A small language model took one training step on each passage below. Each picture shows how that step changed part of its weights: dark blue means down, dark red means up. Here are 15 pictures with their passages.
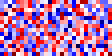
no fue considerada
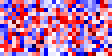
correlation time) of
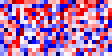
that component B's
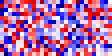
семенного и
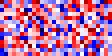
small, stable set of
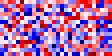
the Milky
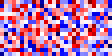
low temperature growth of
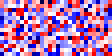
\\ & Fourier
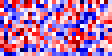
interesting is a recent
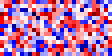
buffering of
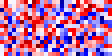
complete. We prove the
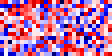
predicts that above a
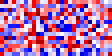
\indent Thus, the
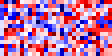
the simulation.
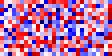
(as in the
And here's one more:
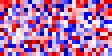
Therefore, systematic
